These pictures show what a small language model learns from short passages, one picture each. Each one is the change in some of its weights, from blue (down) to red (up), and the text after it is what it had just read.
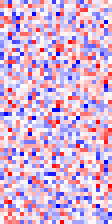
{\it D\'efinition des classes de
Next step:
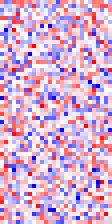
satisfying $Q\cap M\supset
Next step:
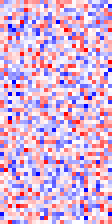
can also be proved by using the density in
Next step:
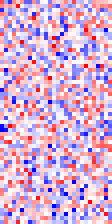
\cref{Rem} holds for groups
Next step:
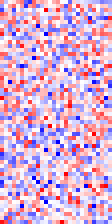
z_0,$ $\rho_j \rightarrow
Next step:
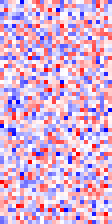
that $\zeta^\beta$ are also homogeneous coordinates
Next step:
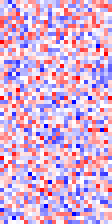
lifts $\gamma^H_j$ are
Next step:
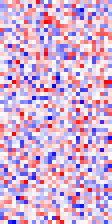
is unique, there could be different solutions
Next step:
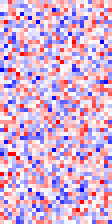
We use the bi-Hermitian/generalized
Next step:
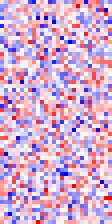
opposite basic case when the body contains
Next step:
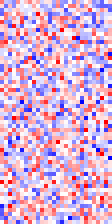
conclude that the function $F$ does not depend
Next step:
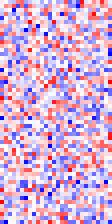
\beta(u)u \right) \,
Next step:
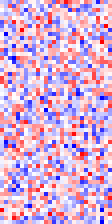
from any homeomorphism. The two manifolds they constructed are
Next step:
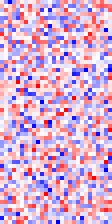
(\ref{phase:two}). Moreover,
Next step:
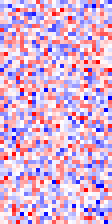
$N$ if necessary, we may achieve also
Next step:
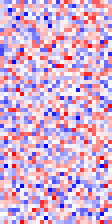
(A\otimes M, N)\oplus Hom
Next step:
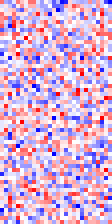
cannot be contracted, in which case the corresponding
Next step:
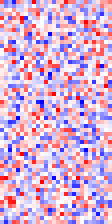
then to an intractable algorithm. However,
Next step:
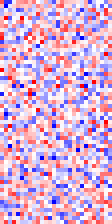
already hinted by the fact that this hypersurface
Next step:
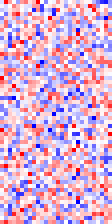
node to link to $w_m$. Then
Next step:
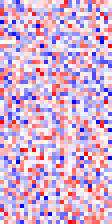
define certain splitting operations on crystals and
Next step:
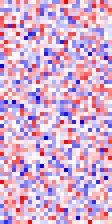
state $\gamma$ follows a normal distribution
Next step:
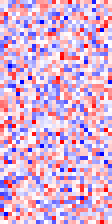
in $(\mathcal M_+,\boxtimes)$.
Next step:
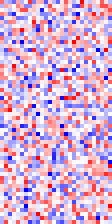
\end{rem} \begin{thm}
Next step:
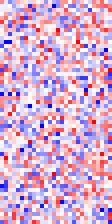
morphisms of topological vector spaces, so is
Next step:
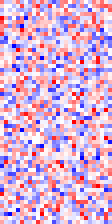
contact). We will discuss the relation between a
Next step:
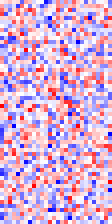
\begin{eqnarray} D_k &
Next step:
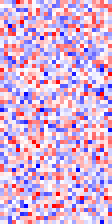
denominator of the objective function, and in constraint
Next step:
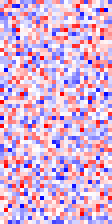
same steps described in the simple case repeatedly until
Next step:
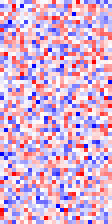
$x$-axis, hence $\Gamma$ is
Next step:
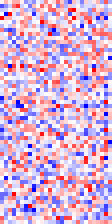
D(N_2))$. Then, for all
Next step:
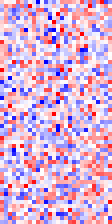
\sinh \pi r} \right )\Xi
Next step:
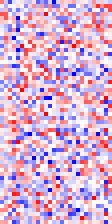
R} (H \circ F \circ
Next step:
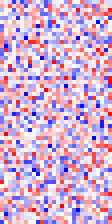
\end{align} Here, in
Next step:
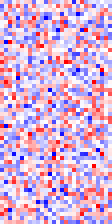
\item The integrable part of the hamiltonian
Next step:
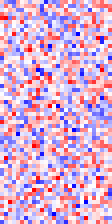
for various regularization parameter choice rules. We define a
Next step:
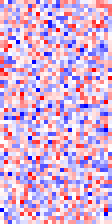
Then $f^{-1}\circ\gamma$
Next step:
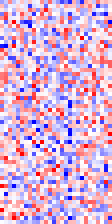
in any letter $x$, then
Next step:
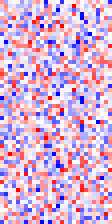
$*$-conjugates, their description is very simple and
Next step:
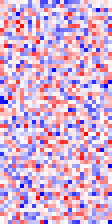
wouldn't work, and it is left for
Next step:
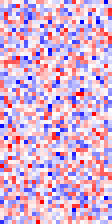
\endproc {\sc Proof.}
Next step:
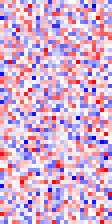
vertices of $A$ and and let
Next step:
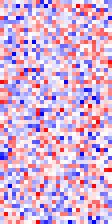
a good estimate for the tail of the distribution and
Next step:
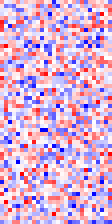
remainder of this section, we assume that
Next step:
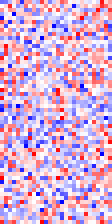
pair of far magnetic lines, which represents
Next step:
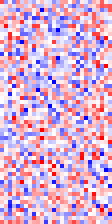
of the absolute value of the function to obtain the
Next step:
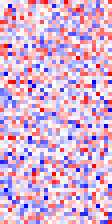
approach was used by Alexandersson and
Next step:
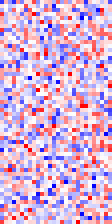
is a stability matrices, so that $\exists
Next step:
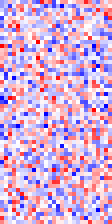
have successfully built such models for
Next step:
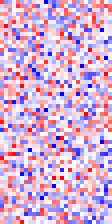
$\mathcal{J}$} is defined as:
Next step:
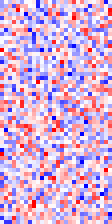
onde podemos comparar a
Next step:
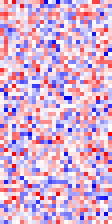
any object $X\in\X$, let
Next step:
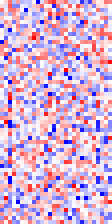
Berlin-New York, 1981.
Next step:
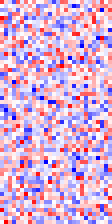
indicating two identical rankings. In contrast to
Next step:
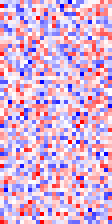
it is symmetric and positive definite due to
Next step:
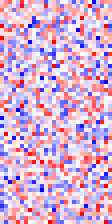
Statistical Theory}, Wiley, New York,
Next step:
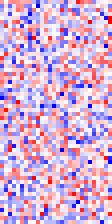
on the membrane component of
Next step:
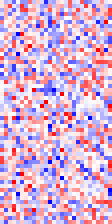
\end{array} \right) }
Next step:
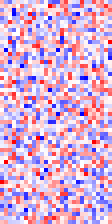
\ \ . $$ We note that this is
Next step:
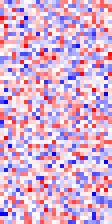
theorems for $n$-dimensional manifolds.
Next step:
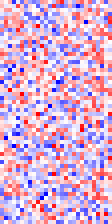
the corresponding geodesic in double of $S$,
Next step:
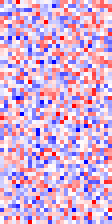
codimension $1$. A generalization to arbitrary codimension using
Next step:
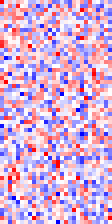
poset $P$. So, from now
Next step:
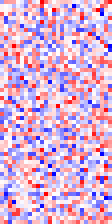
The problem of characterizing all associative spectra of
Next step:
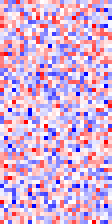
polluting transport modes when the target on
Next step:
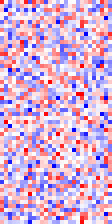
to Colony Collapse Disorder
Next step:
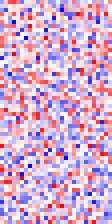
$K^a$ much lower order expressions in
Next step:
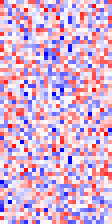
$\lambda$ is a smooth isometric embedding of a
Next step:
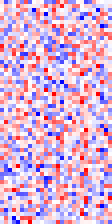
be an IF sentence, and let
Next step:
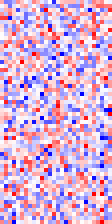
and also there is a set of all
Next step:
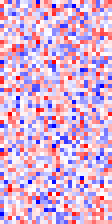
any proper action which preserves an exact contact
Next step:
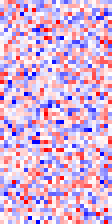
longitude (a loop in the knot complement that
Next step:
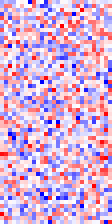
number of $P_i$ fixed by
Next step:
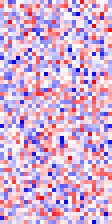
\Phi_{n},$ that is, the third
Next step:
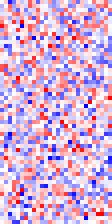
mod~$(p)$ we can take
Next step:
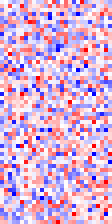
\partial D$, $Q_1 \in
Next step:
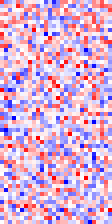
$\mu_{i}.$ Then we have
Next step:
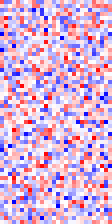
known result (cf. \cite{St}).
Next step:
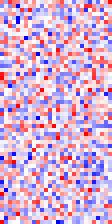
computable positive constant $d$, only depending on
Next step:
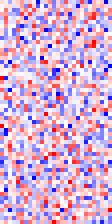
c_{i}\left( t\right)
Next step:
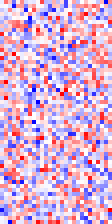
$X$ is a geodesic. Hence $$
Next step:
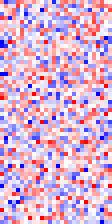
and ``change of variable'' formulas for stochastic integrals
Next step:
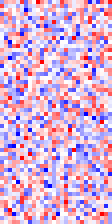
, $\delta $ is a constant , only dependent
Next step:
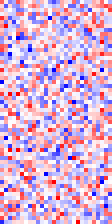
4, by using standard arguments, we prove that
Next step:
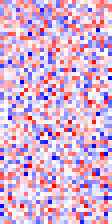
that $supp y_{n}\subset
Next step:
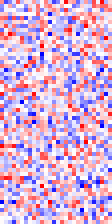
total length of consecutive segments on this line follows a
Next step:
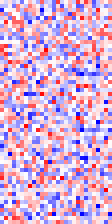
research prize. Available at:
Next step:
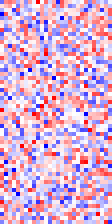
is organized as follows: in Section 2, we
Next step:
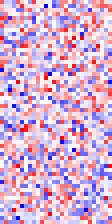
we denote by $U$ an open subset whose
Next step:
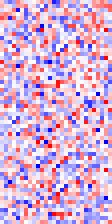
and multiplication, I want us to consider with
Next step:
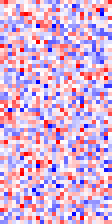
have an explicit description of all those functionals $
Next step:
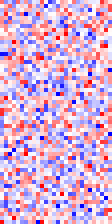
$v\sb p$ is the unique
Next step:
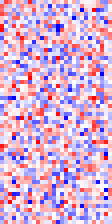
$w:{\overline W}\to
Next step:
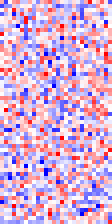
g_r$ is the standard Euclidean metric
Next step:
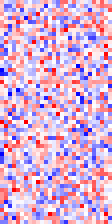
another way for $\beta=m[\Gamma]$,
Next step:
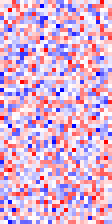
In an $a^3b$-tiling
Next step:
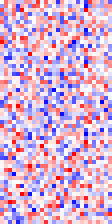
(loc.\ cit.; for
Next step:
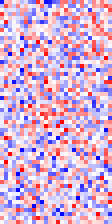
relate it to physics, namely to assert
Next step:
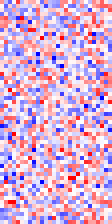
Riemann curvature tensor of $(M^n,
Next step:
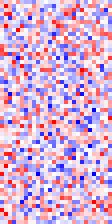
particles with $T$ distinguishable groups each containing
